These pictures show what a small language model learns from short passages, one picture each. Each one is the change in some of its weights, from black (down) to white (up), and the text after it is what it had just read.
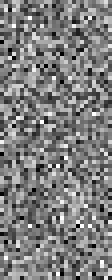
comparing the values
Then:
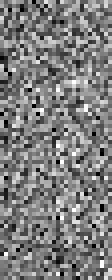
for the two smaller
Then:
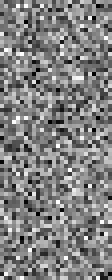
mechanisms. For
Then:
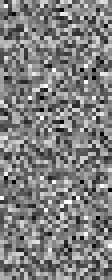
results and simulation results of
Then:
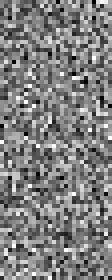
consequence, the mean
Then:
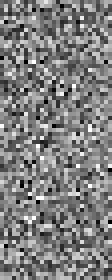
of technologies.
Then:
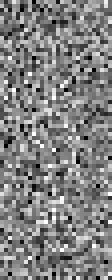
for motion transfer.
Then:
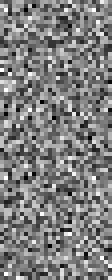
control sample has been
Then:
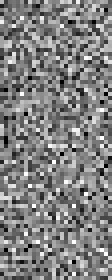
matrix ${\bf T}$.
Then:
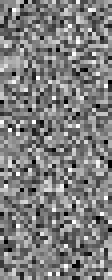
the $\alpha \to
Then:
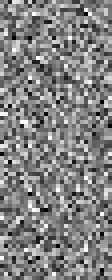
Antiproton and
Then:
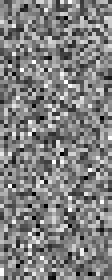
observed with the EVN
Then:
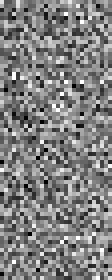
similar, see Fig. 6
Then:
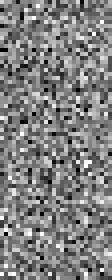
relevant for
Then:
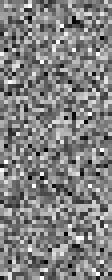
first lemma which
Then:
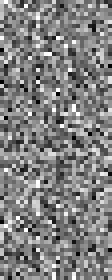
state is \be \langle
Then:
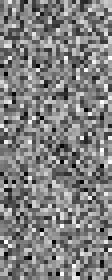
a function of the energy
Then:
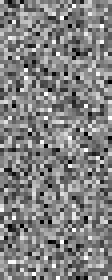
| *Normal* |
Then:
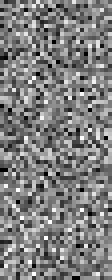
occasional event
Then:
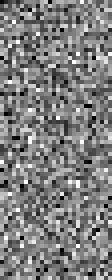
- most likely,
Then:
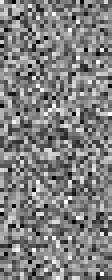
solve this maximization of
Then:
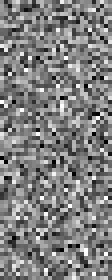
cluster ratio is the mean ratio
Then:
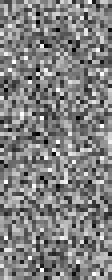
data. When we
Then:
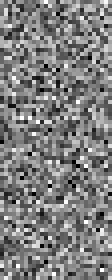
over a sufficient time
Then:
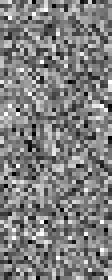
= {\Phi \over
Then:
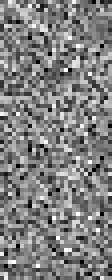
simply defined by
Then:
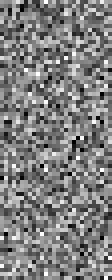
in the field is through the
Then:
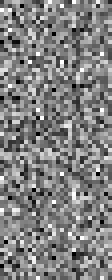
we replaced the
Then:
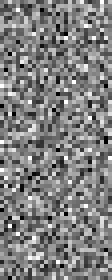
barrier height
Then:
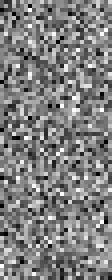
the green area
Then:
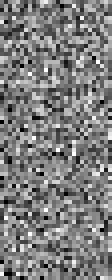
of extinction properties with
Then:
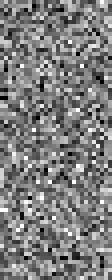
loop operator, defined
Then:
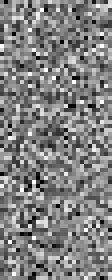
its differential driver
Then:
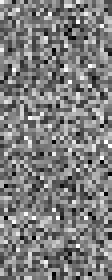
the exponent $\alpha
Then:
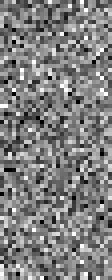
inherited; lower
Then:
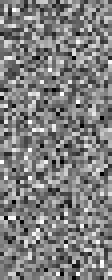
shift of the peak with
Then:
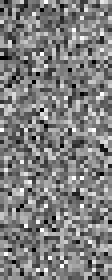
incomplete or
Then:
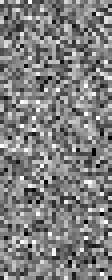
$\boldsymbol{T}$ is
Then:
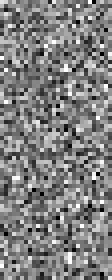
With the exception
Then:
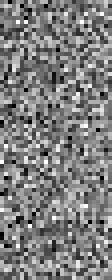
the variations in the
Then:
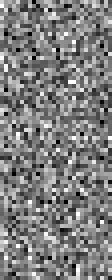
day for over 12
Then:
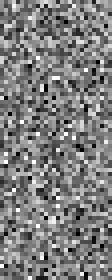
also review papers
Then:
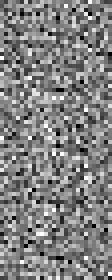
Lett. {\bf
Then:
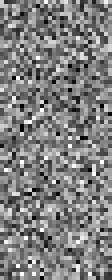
this problem. In a
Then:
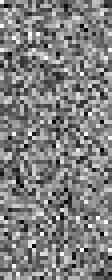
from the simulation and reset
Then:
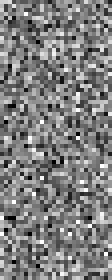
the dynamics again leads
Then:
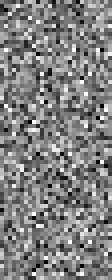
This phase focuses
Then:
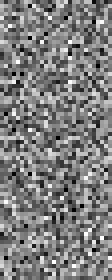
different brightness and
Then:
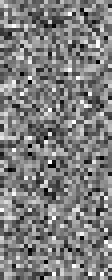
rather strong and the
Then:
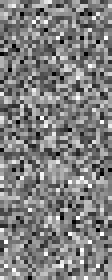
the ant. The main
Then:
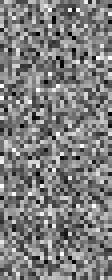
contains partial
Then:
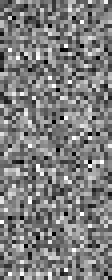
Calculating the
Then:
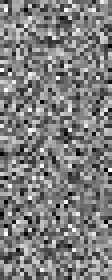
control samples and
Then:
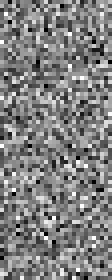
provide an interesting
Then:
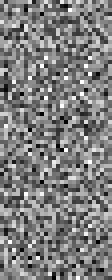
density to rise above the
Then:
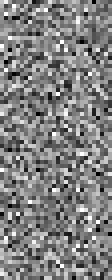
{\bibinfo {journal}
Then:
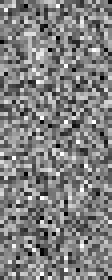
LDA on a
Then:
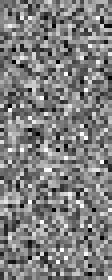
Table 1 against
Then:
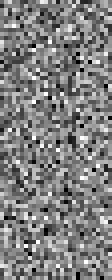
a few observations and
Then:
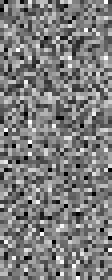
determination of the energy
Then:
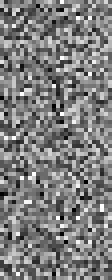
part by the National
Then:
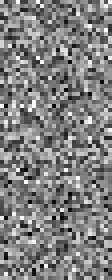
birth process was
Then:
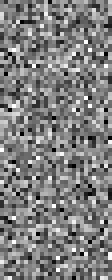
\end{figure} The
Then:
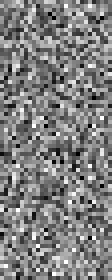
the various design
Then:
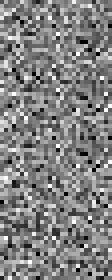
\bibinfo {pages}
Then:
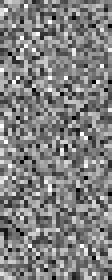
\approx 5 \times
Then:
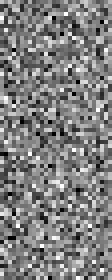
$$ for a bandwidth
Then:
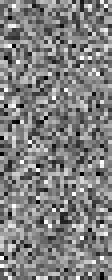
much more complicated
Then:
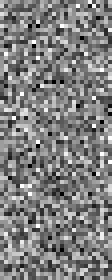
After that, many
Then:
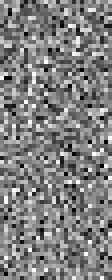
the cluster with one of each
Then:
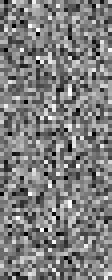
For the others, it
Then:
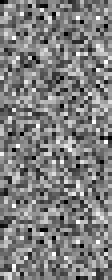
is the fractional
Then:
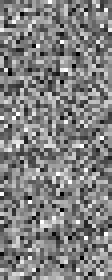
there. The fact that
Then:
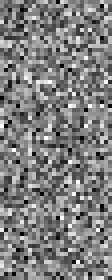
and the dot, the
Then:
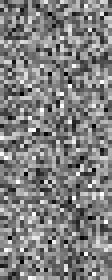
by topological densities
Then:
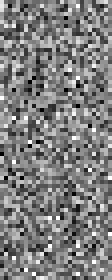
plot the total time taken
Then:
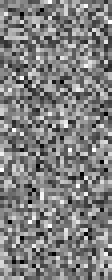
and C. W.
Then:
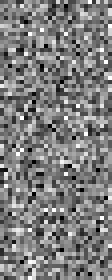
and malicious
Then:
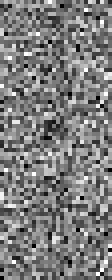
neat and concise
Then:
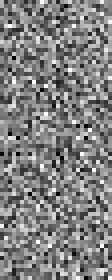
show a significant improvement
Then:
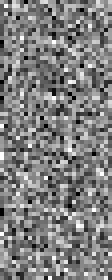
the wavelength
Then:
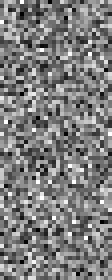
and coin operator
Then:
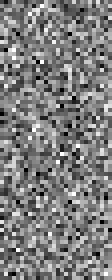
we project them
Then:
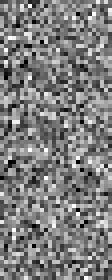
the deployment
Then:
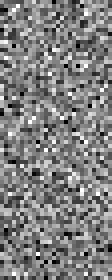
becomes worse
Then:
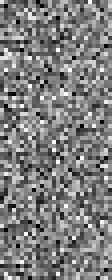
We also find that the
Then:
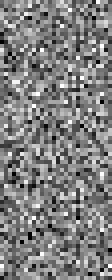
following steps until an
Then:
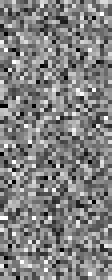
reach is comparable
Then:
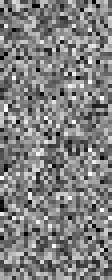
typical exchanged
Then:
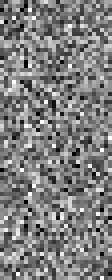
of them to be
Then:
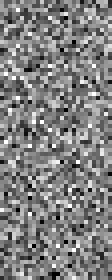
derived therefrom)
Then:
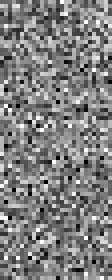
approximation. We show
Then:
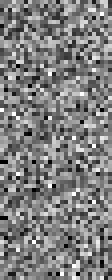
reducing the number of
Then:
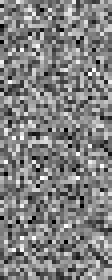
possibly be
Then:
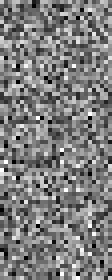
exchange between the two
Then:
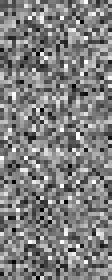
in STOC
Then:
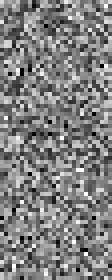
is straightforward.
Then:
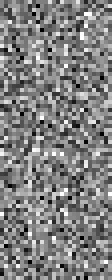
LIL part of the
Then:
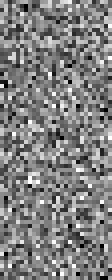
along with their corresponding modelling
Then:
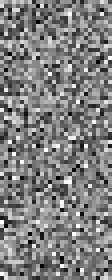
we can solve the
